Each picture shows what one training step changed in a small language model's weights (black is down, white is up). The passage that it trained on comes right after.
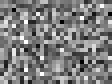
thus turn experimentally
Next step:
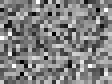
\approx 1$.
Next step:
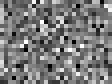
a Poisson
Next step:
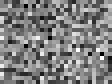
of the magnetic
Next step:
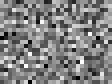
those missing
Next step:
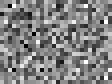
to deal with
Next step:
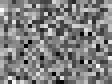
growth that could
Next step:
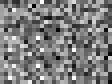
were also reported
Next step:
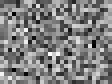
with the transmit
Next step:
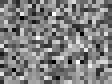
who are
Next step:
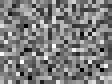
one half and presented
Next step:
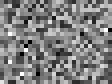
from this definition that
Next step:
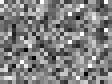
New refined
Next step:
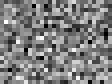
significantly from the normal
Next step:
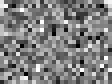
it helps to
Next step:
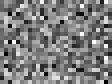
automorphism transformation
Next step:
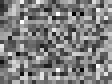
forces. With
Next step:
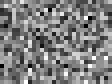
Description and
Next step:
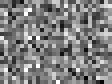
universal loop length
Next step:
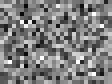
C IV,
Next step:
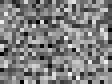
most of the energy
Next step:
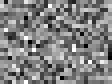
which should be equal
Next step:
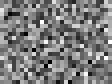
the system. On
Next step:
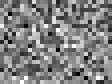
one-particle probability
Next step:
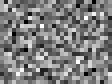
NUC is
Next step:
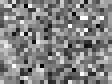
resembles that
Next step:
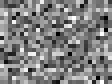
reactive species
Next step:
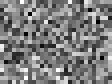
of link
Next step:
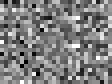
are presumably
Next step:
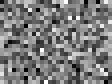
the duo
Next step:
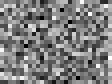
that depend on the
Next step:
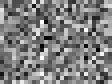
a limitation,
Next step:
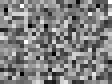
stored in
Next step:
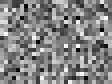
demonstrates the
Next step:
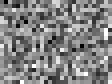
is less important for
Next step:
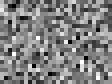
configurations of the
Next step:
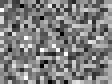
(such as
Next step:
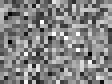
the geometry of the
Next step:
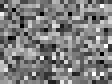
main belt in
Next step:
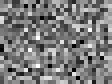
of the 3 fields
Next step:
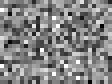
the cosmological evolution
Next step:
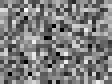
neutron stars,
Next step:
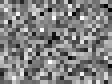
equations which fall
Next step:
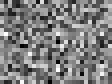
in the different
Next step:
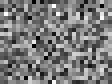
Institute, and
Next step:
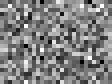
another level with the
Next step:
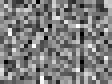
this task is a
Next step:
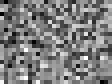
and $1
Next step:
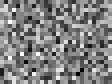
also result in consistent
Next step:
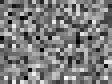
branes is
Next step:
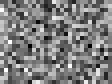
distributed deep
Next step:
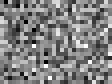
is explicitly given
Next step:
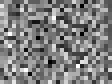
optimized power
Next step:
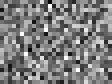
simulations presented in
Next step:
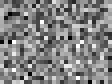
the original function
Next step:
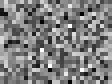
the EOB
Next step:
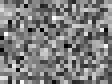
predicts very
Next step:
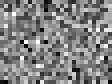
approaches are used to
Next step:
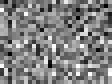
spontaneous symmetry
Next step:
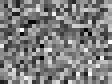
other. The
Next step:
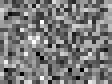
the ratio of the
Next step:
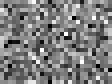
the main text,
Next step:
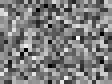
generality, we
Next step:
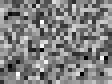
the form in
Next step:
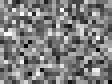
suggest that expected
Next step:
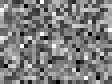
such atomic
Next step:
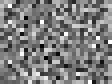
our data.
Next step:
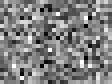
demands that
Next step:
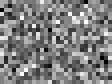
strong star-formation
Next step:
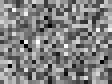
be used to
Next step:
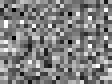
long sustain
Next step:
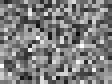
presence of a massive
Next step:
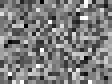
the circuit
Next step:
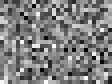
to generate samples
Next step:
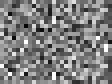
one oscillation
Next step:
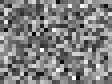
as health
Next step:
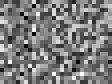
to a set of
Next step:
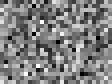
as a central
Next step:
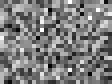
derive the
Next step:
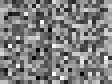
the lower average
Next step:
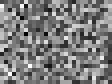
development of fixed
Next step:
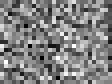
one of the
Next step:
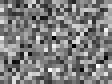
at intermediate times
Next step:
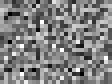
the angular momentum
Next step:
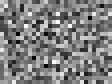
reduction in effective
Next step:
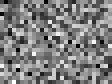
and local inference
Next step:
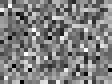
type, index,
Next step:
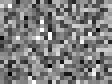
our simulations, the
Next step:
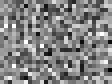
assumption would be
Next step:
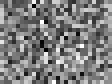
a Quantum
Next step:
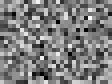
SdS black
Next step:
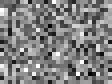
nonlinear materials and
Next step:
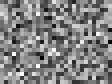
actual spatial
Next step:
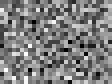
angle ranges from
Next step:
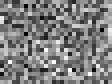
of view for 6
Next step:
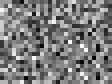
uniform density distribution.
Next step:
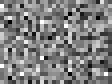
equilibration of
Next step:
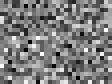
of the theory is
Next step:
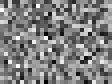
initially more
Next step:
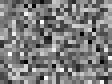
its effects on the
